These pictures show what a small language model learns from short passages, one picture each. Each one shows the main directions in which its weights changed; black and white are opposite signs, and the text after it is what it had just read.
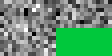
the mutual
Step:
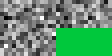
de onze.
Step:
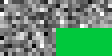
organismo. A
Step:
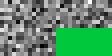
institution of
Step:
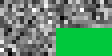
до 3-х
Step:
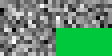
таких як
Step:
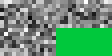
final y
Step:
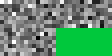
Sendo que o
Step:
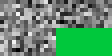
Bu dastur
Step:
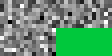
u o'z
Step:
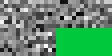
те именно
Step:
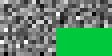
um mesmo
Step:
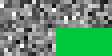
en todo
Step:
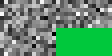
a essas
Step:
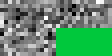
planejamento do
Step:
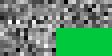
методов в
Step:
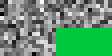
articola la
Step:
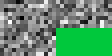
Wat de
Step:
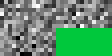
terms of
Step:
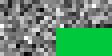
é perceber
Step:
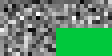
improve the
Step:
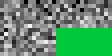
modérée est
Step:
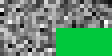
da un *a
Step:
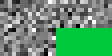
systemic and
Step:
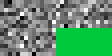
parentale au
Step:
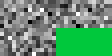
open access
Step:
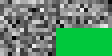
знания на
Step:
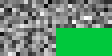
analyse te
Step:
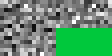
infantes (0
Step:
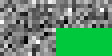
слой) и
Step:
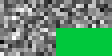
una de las
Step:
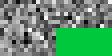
métiers en
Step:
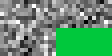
la zona
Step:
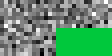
un estudio
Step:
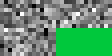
dat aan
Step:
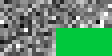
qaror bilan
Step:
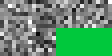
ambiente -
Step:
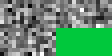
Por lo
